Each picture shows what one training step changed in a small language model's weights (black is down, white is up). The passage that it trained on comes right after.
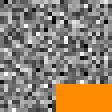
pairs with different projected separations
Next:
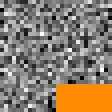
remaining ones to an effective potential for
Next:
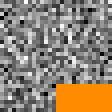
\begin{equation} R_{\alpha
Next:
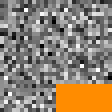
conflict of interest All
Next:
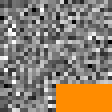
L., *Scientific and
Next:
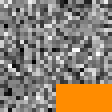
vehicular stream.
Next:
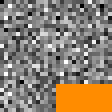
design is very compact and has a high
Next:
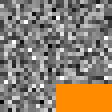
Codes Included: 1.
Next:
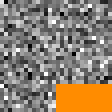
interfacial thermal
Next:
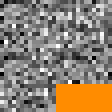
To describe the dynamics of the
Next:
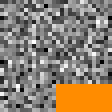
vortex results in a description
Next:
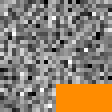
and monthly family
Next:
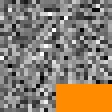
left-moving sector
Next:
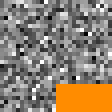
the axion-photon coupling
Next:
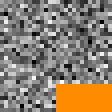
their expectations regarding the
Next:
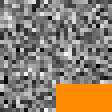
derivatives are not secondary
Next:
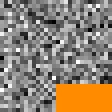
significantly influenced by
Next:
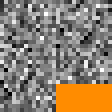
for Higher Education
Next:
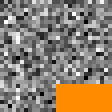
FEM REM (1)
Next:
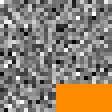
of Yakutia.
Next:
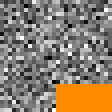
system. The hardware is made
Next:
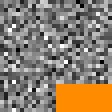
of CDSSs:
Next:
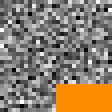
nm. Fit parameters,
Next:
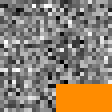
ABSTRACT A
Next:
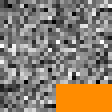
setting. One can get a
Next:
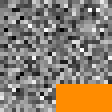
proposed FD-based transmission
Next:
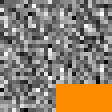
entropy prior. All the
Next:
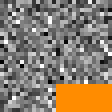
capping enzymes
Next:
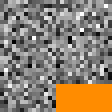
near the TRGB in
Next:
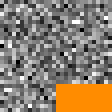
two different biased conditions which results finite
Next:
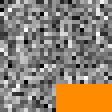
The reader is assumed
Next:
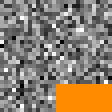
\pi_{i}$, this assignment
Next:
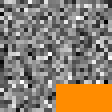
the benchmarks or
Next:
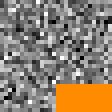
on September 25,
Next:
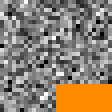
the effectiveness of online
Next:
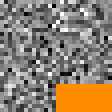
X})\rangle$ evolves to
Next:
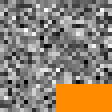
the case $h > 0$. We
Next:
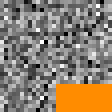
symptomatic commonly
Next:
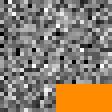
any information about those higher-dimensional
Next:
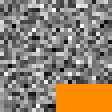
given by \begin{eqnarray} H =
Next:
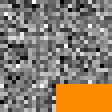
contingency theory Quantitative
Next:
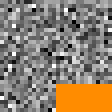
error (ME). In
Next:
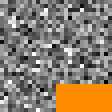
function. In the right part of the
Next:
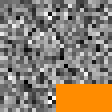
more advanced result. In both
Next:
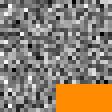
impaired blood
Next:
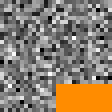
Using this time scale and expressing
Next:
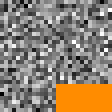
and layers of soil
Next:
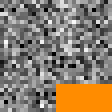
which made us think it was possible
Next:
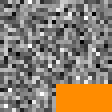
with the Freundlich model,
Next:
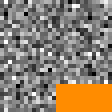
in PCs based on these
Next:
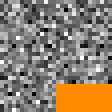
health care system (29).
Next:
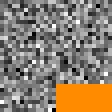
language knowledge,
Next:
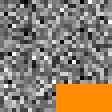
of Physical Sciences,
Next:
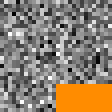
5 mm target for
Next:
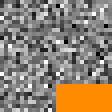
zero energy. One obtains
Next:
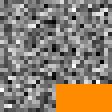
observed in the samples show fine
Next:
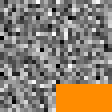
an Intel Xeon
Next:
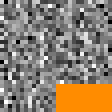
develop vlogs catering to
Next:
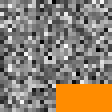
theoretical two-pion
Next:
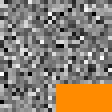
current wind resources solution needed to
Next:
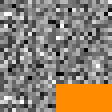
& Fischhoff,
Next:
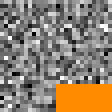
irreps. All experimental
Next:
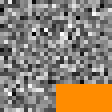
que inspiraron al
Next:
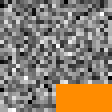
the mantle below the
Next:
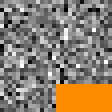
Intelligence (AI),
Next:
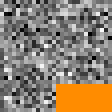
explaining the imbalances of the
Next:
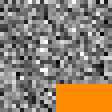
at the first unsteady
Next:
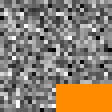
components were not completely
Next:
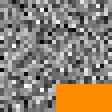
Horodecki, Phys.
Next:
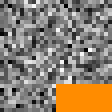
polynomials are
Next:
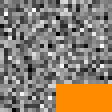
to the control group, albino
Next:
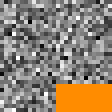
come into operation under the
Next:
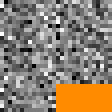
the L{\'e}vy
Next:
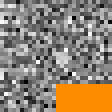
a major benefit of
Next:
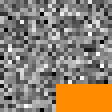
spin (or cluster) in the system that
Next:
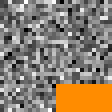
difference between pH 3 and pH
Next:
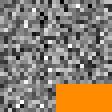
presentations and meetings.....
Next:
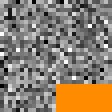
volume structure and low/medium
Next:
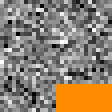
produce images of periodontal
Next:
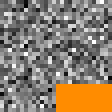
completion of the travels.
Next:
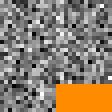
Modiano, E., and
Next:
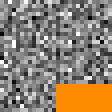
applied as the continuous system model
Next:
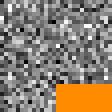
perturbation can be written
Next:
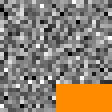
\end{eqnarray} \item integration
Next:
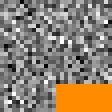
and # indicate measurements below
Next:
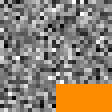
the immediate vicinity
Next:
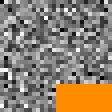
a minimum \ET ranging
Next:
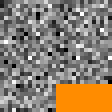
transmission of the virus.
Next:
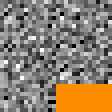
TO CITE:
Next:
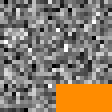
which drawing resources from the
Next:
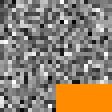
must explain the energy levels (and
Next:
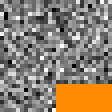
So, air purification
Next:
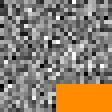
focusing attention on the scale
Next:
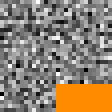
tenth 5d electron. This
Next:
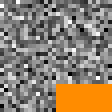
a subject that does not "come
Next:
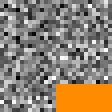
shown that one can get from
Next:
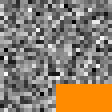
the input--output table based
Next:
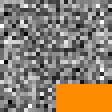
service was poor(Dhaher
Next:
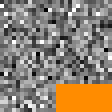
developed in WP3 will describe
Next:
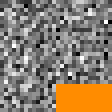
it is clear that the latter
